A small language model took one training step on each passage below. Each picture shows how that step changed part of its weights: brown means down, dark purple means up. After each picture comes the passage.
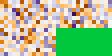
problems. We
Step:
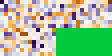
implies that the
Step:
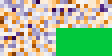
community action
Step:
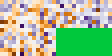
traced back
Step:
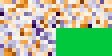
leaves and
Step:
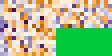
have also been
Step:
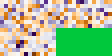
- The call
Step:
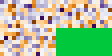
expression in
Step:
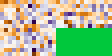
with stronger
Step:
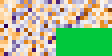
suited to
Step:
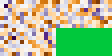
n$ matrix and
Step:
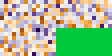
for $\epsilon
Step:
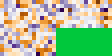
there is a
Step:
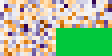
States is
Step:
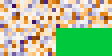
\in Y$
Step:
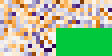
the functional form
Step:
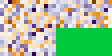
at a single
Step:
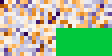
invariant measure
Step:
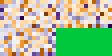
has chaotic
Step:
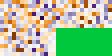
the experiment
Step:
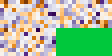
of informed
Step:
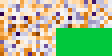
index in
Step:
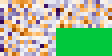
part in the
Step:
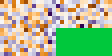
of species in
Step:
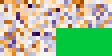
higher in
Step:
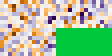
conditional probability distribution
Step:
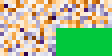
who are having
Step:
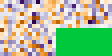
of Black
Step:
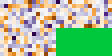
courses of
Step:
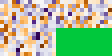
knowledge about
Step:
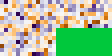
Also, if
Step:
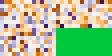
traffic and different
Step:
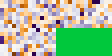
in the computation
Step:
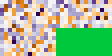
figure 1 in
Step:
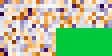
any permutation
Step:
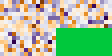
great store
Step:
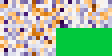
amounts of
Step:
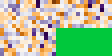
it might
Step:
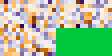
this example, we
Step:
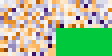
not so effective
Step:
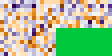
of CFS
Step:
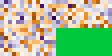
in pain,
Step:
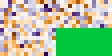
a standard way to
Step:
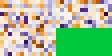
of finite number of
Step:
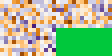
which requires
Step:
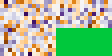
step size
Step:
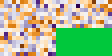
we may assume that
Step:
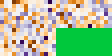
and their positive
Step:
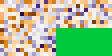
network but these have
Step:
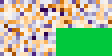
at supporting
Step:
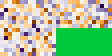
this institution
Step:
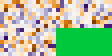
$P$ be
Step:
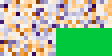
and 5 from
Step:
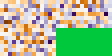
from her
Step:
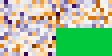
\ x\in
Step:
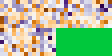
a special
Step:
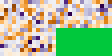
a treat for
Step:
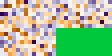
reducing the
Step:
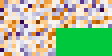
The first set $
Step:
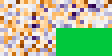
compared with that
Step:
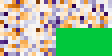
considering a
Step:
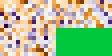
β and
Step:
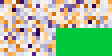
York City
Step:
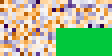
is HN.
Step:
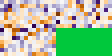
By the continuity
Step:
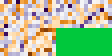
Thus $\p$
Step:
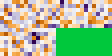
$G$ is
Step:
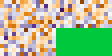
we can take
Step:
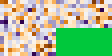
where ${\tilde
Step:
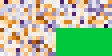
that $w$
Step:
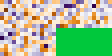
X, E
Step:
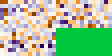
non null,
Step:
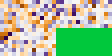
the identity
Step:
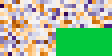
$\epsilon \to
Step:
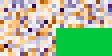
of PCI
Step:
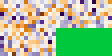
being struck by
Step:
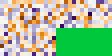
compared to the
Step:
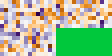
2 \cdot
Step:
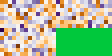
in SSB
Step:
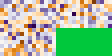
resulting from
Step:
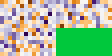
development in their
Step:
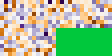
this case, we
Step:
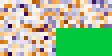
for some constant
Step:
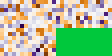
needs to be
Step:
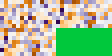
need additional
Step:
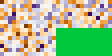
the respondents
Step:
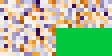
under base
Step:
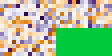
further UX
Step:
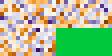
aim for
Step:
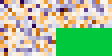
This completes the
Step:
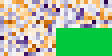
this part of the
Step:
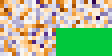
the study's
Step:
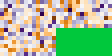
order $k =
